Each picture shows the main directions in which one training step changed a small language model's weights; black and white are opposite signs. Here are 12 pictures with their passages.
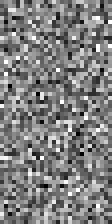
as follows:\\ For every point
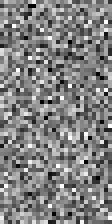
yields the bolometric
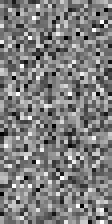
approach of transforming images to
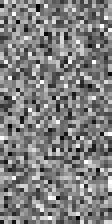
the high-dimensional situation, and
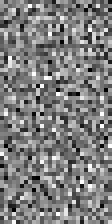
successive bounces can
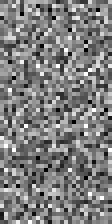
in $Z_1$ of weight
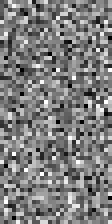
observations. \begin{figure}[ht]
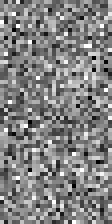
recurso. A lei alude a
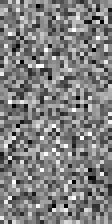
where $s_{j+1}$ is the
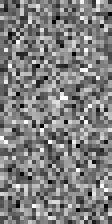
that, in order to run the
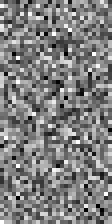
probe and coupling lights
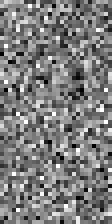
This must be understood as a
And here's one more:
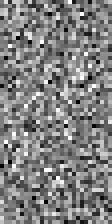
If these are no longer
